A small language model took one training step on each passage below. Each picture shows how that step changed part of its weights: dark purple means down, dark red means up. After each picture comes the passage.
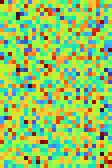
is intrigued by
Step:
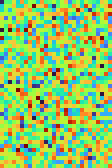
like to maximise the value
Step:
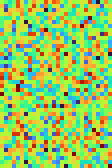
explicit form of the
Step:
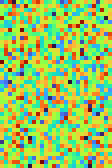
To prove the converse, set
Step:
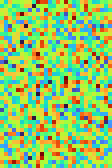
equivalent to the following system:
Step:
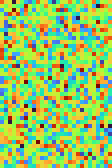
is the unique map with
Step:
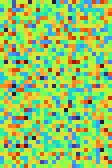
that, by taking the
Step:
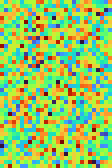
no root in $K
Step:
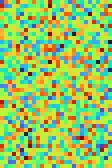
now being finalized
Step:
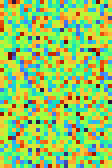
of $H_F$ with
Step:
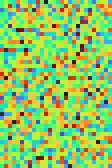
satisfies occupation time
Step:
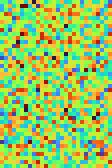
can get the rescaled system
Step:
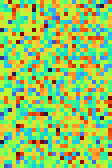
work is to consider the standard
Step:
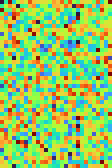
K_{\rho }$ such that
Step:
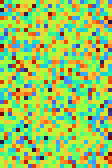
points are marked with
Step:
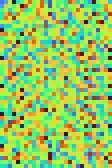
It will be useful to consider
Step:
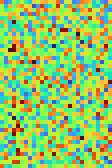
determined from the output
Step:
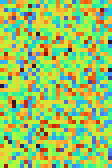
maximum value which is equal
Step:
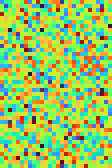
the weakly-bound
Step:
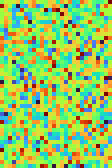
the momentum spectra obtained
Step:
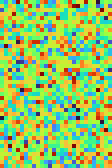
by $G$. On the
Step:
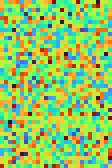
such a situation are well
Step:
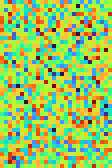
or in future experiments
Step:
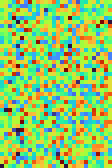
Péclet number
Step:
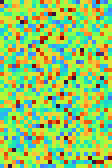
balance) but, to
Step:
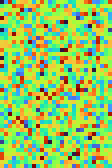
one can use $\sin h$
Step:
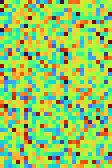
satisfies the visible
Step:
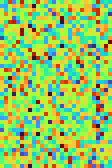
application dependent, we do
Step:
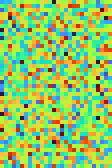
by using traditional means
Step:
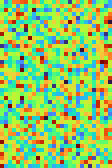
documented in the
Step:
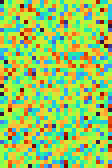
is a contraction since
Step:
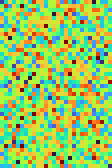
result to consider certain properties
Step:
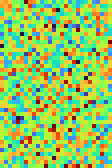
of labeled graphs.
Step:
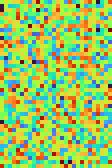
captured by the
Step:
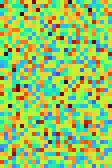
and elegant way of
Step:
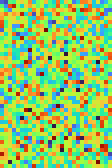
the support of $\chi$.
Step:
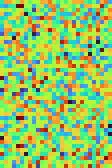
structure is shown in Fig.
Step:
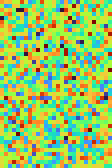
that the Gabor system
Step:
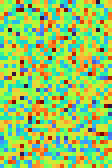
trade-off between
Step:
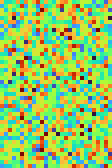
trajectory (left). The
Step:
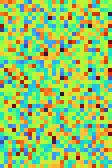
This is true as long
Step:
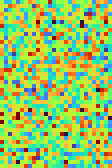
include the extension of
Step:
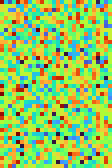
decreasing function of
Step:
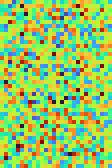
, y_n]$ and is
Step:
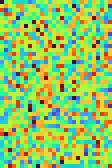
reduced period optical
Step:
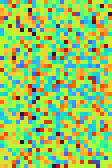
$0 \leq j \leq
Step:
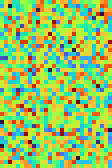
some colors. One can
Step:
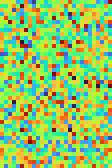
{\sc Karmarkar,
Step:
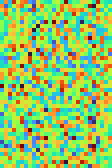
canonical correlation can
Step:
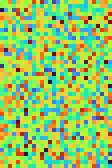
second, there is the direct
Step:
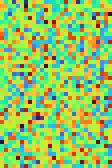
of Computational
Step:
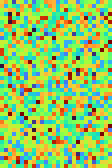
then $X$ is also independent
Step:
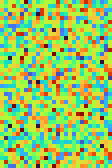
distinguished from the
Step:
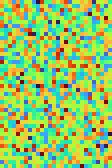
and out of the band
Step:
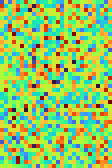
a $W$ boson
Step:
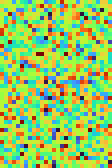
For a nonempty subset
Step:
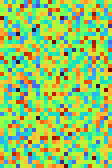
strong parameter degeneracy.
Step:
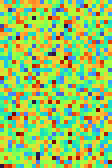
referring the reader
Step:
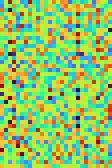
a smooth norm of
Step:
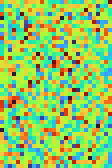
so-called {\it
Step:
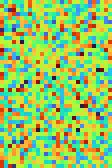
be an integer for each
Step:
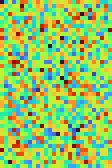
lines of study - for example the
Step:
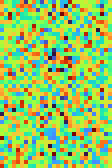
theory with the hope that we
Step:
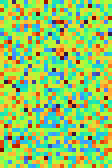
A general an overview of
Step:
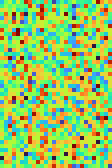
($iv$) of the theorem,
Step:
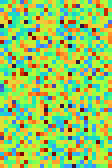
Protein molecules
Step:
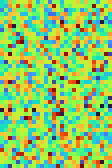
We have then been able to
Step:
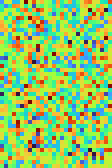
modalities corresponding to the
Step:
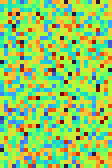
GANs' because the
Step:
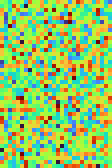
articulate and
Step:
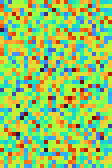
the analysis to be presented
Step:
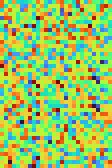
$d=p$. Then
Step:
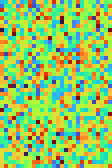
\choose k}
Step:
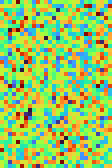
beginning of the paper,
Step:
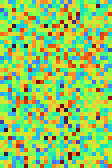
part of APCW under
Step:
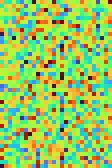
those) combinations
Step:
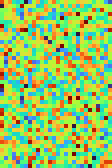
defined in \cite{B}
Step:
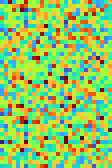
can now state the main result.
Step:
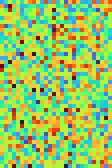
% \maketitle
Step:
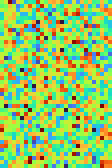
lines in $\ov{\D}$
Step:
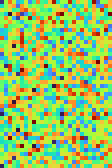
based on sample data (training
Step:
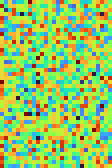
be estimated in the same
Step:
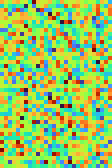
the two. The complexity of
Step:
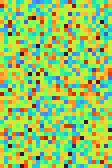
%Is the existence
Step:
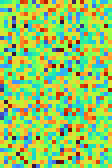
a DPP; for
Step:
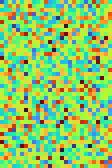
and that its evaluation on
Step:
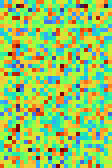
\ds{\Delta \ln
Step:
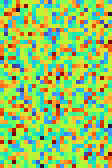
are not empty.
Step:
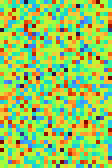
radius of curvature.
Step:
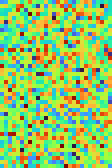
main features and some
